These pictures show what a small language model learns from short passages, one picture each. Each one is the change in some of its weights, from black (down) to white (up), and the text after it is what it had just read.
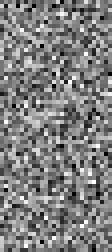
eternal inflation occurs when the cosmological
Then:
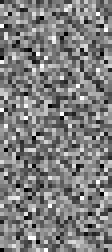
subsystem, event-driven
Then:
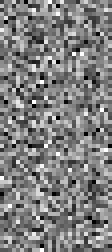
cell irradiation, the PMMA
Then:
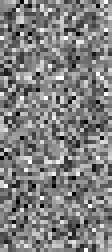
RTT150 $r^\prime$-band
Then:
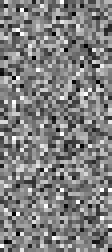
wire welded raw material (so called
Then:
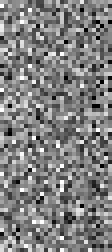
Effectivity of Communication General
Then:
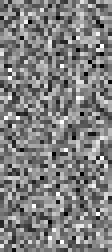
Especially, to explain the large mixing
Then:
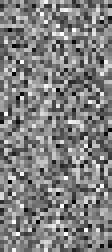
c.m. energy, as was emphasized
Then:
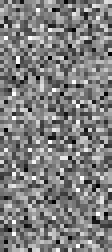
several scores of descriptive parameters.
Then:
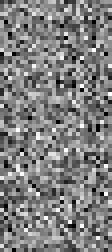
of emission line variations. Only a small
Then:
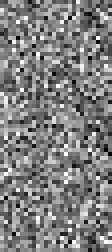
The authors declare that they have no competing
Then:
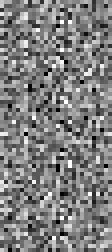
Intensity (au) Assignment Reference
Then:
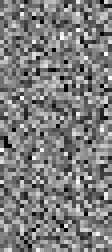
of the regression analysis showed that board gender
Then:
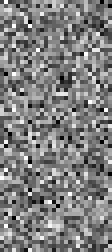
types of device, the IBC is the most
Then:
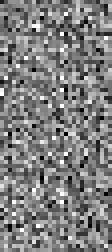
2) pH of cream formulation: Table
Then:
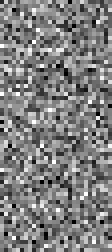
partition function on $\C^3$, we
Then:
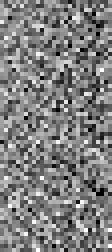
Review of Scientific Instruments **81**
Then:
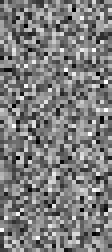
spent to reduce congestion and to improve the
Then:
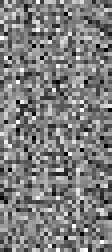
dietary carbohydrate on
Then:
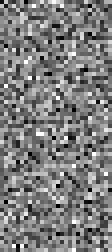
can be done via basic analytic tools;
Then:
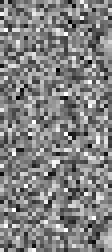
and their optical anisotropy,"
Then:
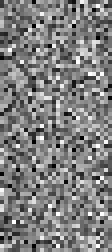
setting somewhat called gate, in
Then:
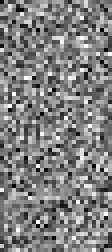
and bar-shaped reinforcement
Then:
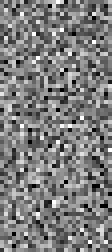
Each utility needs to develop it according to specific
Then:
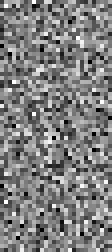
ensued, with the manual verification of
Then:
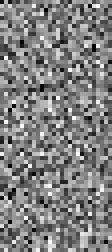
and there will be no need to perform the web
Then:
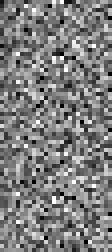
of development level of some regions continues to
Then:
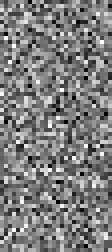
- V10- The insurance company has
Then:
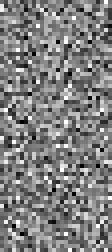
measurements, Compressive sensing,
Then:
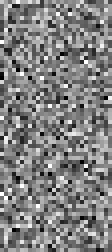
in the $xz$ and $yz$
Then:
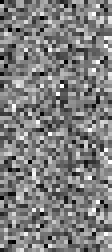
2, 2, 2] and features of size
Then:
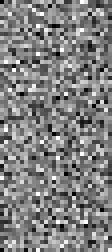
past events are conditioned on, avoiding
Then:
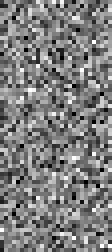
minimum value specified for each coupon. The
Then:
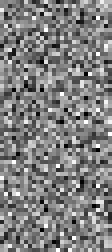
we calculated the enthalpy and used it to
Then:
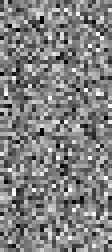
model, in which the nuclear disk is assumed
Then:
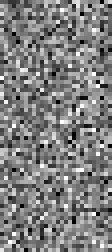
regarding the motor health. It may be
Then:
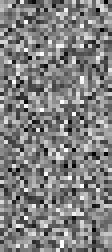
the University of Leicester. We are
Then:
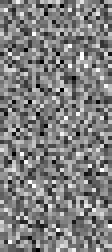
compare them to the deterministic estimators.
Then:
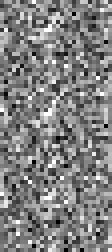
directions with respect to the orbital angular momentum.
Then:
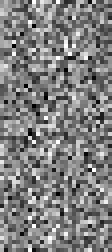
schedules. By integrating this data into the
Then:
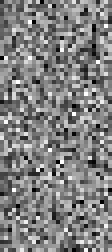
We find that in the chaotic regime,
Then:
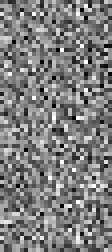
of the decision-making in the education system,
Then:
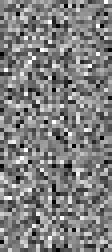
(IT) de Aveiro foi
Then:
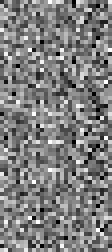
teacher performance. (3) There is a
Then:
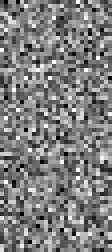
algorithm to an Abaqus/Explicit was
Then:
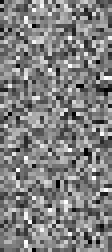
the cost function changes. The clustering-based method
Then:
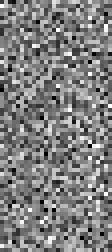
to have the cake?', the model will
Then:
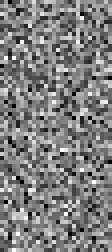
and long process. Teachers has to have an
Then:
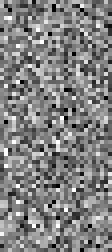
or wires) are scattered and
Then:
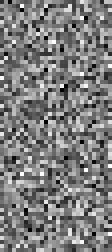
the evaluation of point predictions. Both versions
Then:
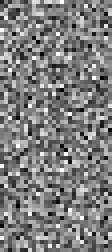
and environmentally beneficial solution for wastewater
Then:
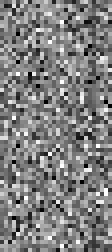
network The QKD network consists of two quantum
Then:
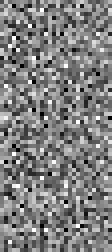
observations and the models. While some of the
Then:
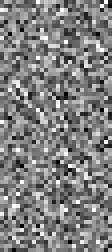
mixture of water and ethylene glycol
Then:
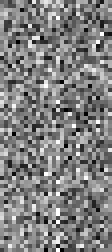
sources. Moreover, the presence of bursts
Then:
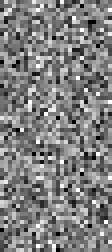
flux maximum moving from 1.5--2
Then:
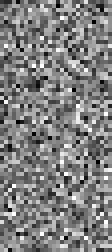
SPARQL, XQuery,
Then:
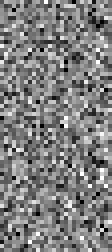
Therefore, it can be concluded that H3 is
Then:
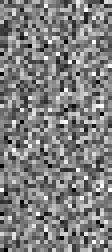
inside the composite. From 5%
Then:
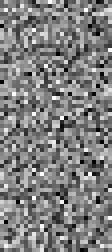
collected three days post-operatively (60%).
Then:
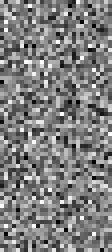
be close to (far from) zero with high
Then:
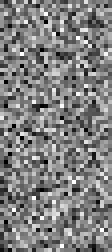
ADM mass of the initial system. We have
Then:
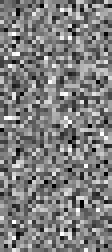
called ring current. In common the degree of
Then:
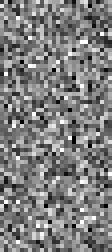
personal profile. This could constitute a new
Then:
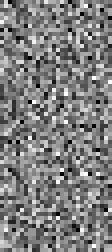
and its place and role today. In
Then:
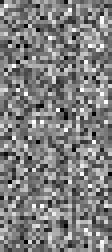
continuing to higher order in the perturbation, it
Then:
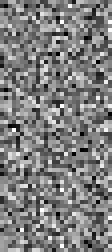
Transonymization of the city name
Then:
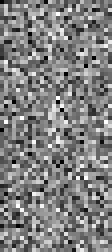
outer row of ventrals
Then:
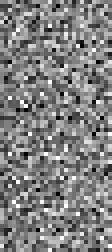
Helium abundance constraint}
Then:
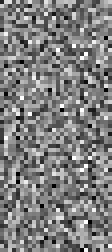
match the significant blueshifts produced by
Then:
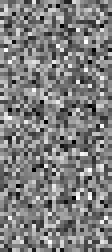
in Section \ref{sec:scalar},
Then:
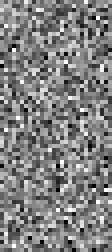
onto the lump-edge
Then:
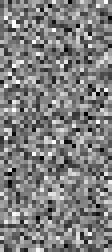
of extension of discriminatory grounds
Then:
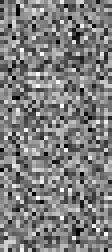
pairs of subgraphs that indicate
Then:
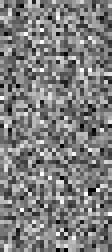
incorporate penalties on model parameters
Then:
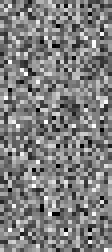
has an accuracy of 98.5%, which
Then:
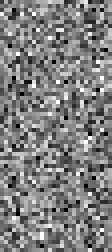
relationship between these two variables. This indicates the importance of
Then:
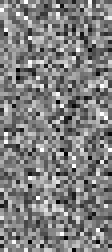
pattern is not an accidental happening.}
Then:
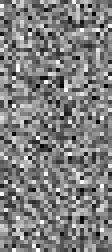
off Pamban, Southeast coast
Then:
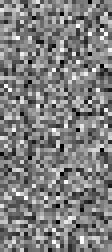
is reserved to mitigate envelope
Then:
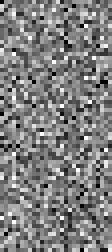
if d divides n , - (d)
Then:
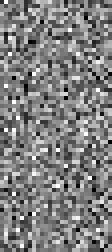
configuration is assumed to be injected or loaded
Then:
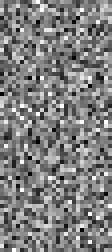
translated algebraically to the factor
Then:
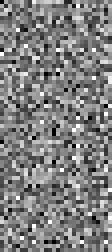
renal failure and started hemodialysis
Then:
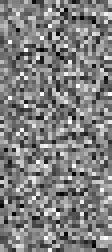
the neutrosophic Delphi technique.
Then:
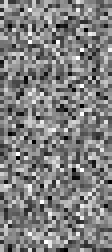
by \citet{fla78} and
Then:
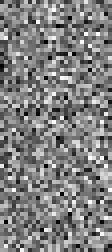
(PNS) System, the different are calculated with
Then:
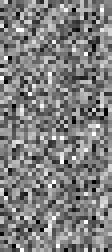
channel. We assume as the fist approximation $
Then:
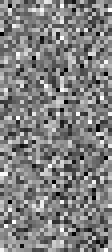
fixed sphere in (8). This allows us to
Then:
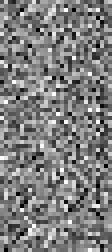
to consistency in writing. While I have
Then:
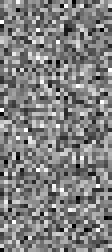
physical encapsulation of molecules and atoms
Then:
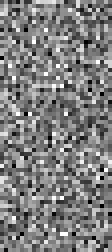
samples in assessing risk of malignancy.
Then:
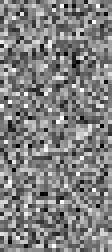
aquaria (group 4) and
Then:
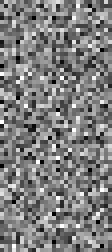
et al. (2024) found that many records
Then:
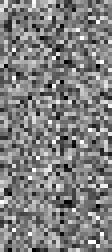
as reported in \cite{tanas} in
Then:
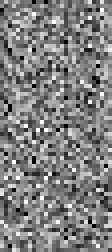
get \beq \label{aDD}
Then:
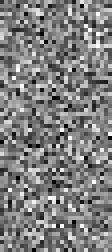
the optimal readout pulse duration, can
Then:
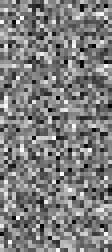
36** illustrate the distributions of the estimated digital
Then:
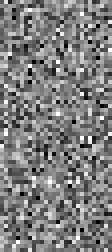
discipleship to which he will summon his
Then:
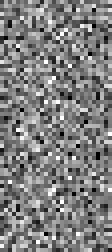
that $E_c=E_f$. In
